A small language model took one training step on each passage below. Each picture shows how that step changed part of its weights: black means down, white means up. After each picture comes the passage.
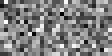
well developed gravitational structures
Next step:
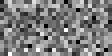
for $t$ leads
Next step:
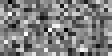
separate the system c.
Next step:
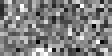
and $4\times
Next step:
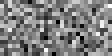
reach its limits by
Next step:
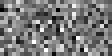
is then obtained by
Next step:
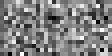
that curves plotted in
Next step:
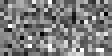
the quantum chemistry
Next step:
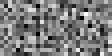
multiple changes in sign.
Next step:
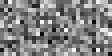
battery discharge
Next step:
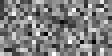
we collect all relevant
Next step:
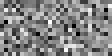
reproduction number}
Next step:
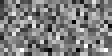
we will delve
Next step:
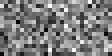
been associated with the objective
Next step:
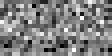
et. al. which
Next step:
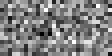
by an analyst to
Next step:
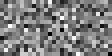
the time. Following
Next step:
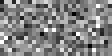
can be written as
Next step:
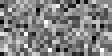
address the challenges of
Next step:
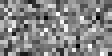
shear flow with increased anisotropy
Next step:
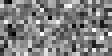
at $\Phi =
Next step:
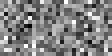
nonlocal correlation of the
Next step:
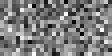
3 dispersion modes. But
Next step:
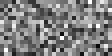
result, a series of
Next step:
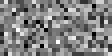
learns the optimal policy
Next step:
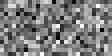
to the decay rate in
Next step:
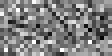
To discover these
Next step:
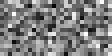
cosmic, energy, and
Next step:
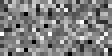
using $M_* =
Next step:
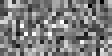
24 \mic\ band
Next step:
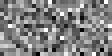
the system) in the
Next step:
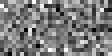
in this work,
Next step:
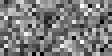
This new type of generator
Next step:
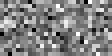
matter physics, the lattice
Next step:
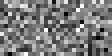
on the concentration of the
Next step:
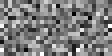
print to the
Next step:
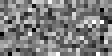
this threshold, they enter
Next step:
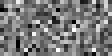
is more likely to reduce
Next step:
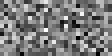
given two operations showing a
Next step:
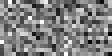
hand, if the background
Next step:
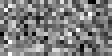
temperature lattices
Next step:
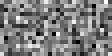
as a movement
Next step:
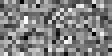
Training results on a
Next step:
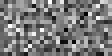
the French
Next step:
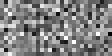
nanoparticles size
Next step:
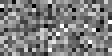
model operation time ##
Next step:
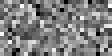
Wang, and B.
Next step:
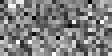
with respect to the nucleus
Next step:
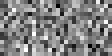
one location accessible on
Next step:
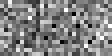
nine real-world
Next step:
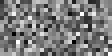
we can estimate the relevant
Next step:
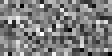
basic model} In
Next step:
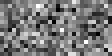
is deliberately
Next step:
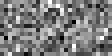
a more involving dual structure
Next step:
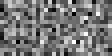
in relaxing to
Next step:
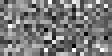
the FFLO pairing
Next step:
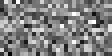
will be given throughout this
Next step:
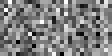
components of Dirac spinors
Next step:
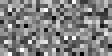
present the action, the
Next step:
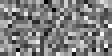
general asymmetric or
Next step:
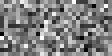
has a limitation that
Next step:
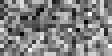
of using polymer
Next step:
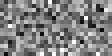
the images in three
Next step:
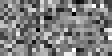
deep reinforcement
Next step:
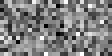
for help and that participants
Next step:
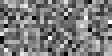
onset time,
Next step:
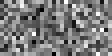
of the potential requires:
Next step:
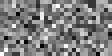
possible to associate it
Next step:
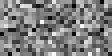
dimer phase, the
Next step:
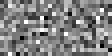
enters a uniform active
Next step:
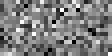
effects are expected to become
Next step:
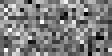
propagation of classical light.
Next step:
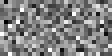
Most of the mechanisms
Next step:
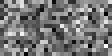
of gravity to charter
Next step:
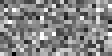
functions that operate simultaneously
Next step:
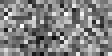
conductivity while experimental data
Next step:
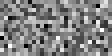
note that even if such
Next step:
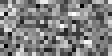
signal. These findings remain
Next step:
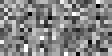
regime without fully entering
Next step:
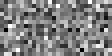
the dipole cross section,
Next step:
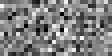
well-tested early
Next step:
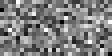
was generated by a
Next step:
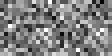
the proposed dynamic processing
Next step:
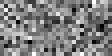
fluctuation. The positive
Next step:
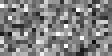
Transition Function
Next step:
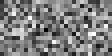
we summarize the constraints
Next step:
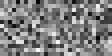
guaranteeing that a
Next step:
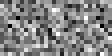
\approx 0$. On
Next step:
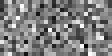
and the expansion in
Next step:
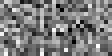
crucible often used in
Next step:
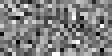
happens to be a
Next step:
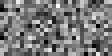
is responsible for creating
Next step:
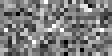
new principle to realize
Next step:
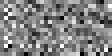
susceptibility (top row)
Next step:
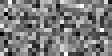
well on a single task
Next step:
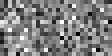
data and is therefore included
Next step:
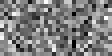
process to reduce packet loss
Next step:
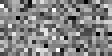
evaluate change impacts,
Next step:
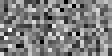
most probably due to a
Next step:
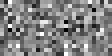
fulfill these
